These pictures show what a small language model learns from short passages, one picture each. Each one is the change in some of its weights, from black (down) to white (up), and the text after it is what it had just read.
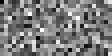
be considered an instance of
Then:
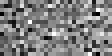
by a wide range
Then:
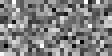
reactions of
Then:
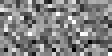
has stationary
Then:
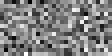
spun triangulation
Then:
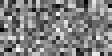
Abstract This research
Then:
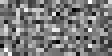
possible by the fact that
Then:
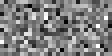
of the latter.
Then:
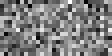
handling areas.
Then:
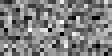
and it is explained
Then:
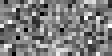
muscle strength
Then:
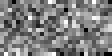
Rev.\ D {\bf
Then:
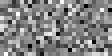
diagonal, so that
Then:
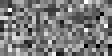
the itinerant
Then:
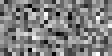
of diffusion processes,
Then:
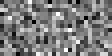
is said to be
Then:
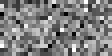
reconstruct the solution
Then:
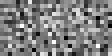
mechanical models is the
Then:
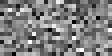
function $f :
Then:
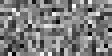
diamond has some
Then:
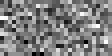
the introduction,
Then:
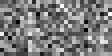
International School
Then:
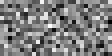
free parameter since when
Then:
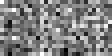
tested, the
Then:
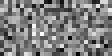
also calculate the mean
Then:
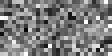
the relative change in density
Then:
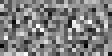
with high latent
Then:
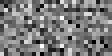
are able to compute the
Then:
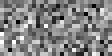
However, the dynamic
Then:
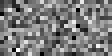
at $k\sim
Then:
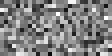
will be assumed standard
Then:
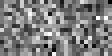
interlinked and
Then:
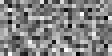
small. Furthermore, even
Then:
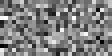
the concerns of
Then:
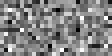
dense ideals.
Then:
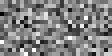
as high as global
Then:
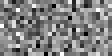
semantic content and
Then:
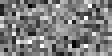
hand, we have
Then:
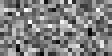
strongly depends upon
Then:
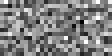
study for understanding the
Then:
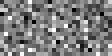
is given purely by
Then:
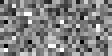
we prove the following
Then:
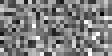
Temperature dependence of
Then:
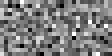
some suitable flow.
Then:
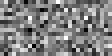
Jaulent with
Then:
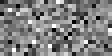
function $u$ such
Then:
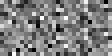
is adjacent to
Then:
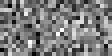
using the AIRS
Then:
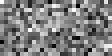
important to investigate in
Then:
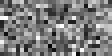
the psychological
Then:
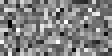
satisfactory agreement
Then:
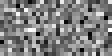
connected network with one
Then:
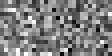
center parts always
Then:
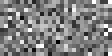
growth when there is
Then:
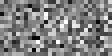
of the polymer
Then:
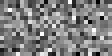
measure variables such as source
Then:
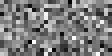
of general search
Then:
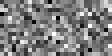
is fitted to the
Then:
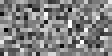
of the inefficiencies
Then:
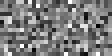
Suppose then that
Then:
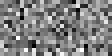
respect to their own
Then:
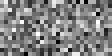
train our neural networks
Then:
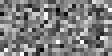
of the proteins
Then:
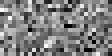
has deep roots in
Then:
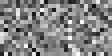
types can be realized
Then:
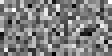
computer help. We
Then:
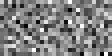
storage and
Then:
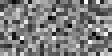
largely caused
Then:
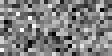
assumption of a constant rate
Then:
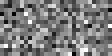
by the second derivative on
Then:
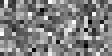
X$. Denote
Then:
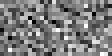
\item The {\it
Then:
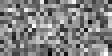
linked not only to
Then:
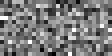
the interference
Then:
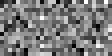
B, \Delta,
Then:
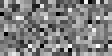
hardly affect
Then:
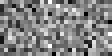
instrument. The
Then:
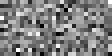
that maps $N$
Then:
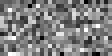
domains, such as
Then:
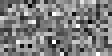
sections, these may
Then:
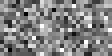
formation. Shibata
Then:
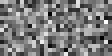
open to question in the
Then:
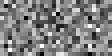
The next example shows that
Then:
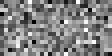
is released.
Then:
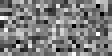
the choice of parameters values
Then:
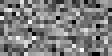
given time, say
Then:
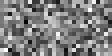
promising images
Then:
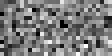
for the cross section data
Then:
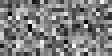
technologies were shared
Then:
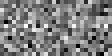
They also lacked
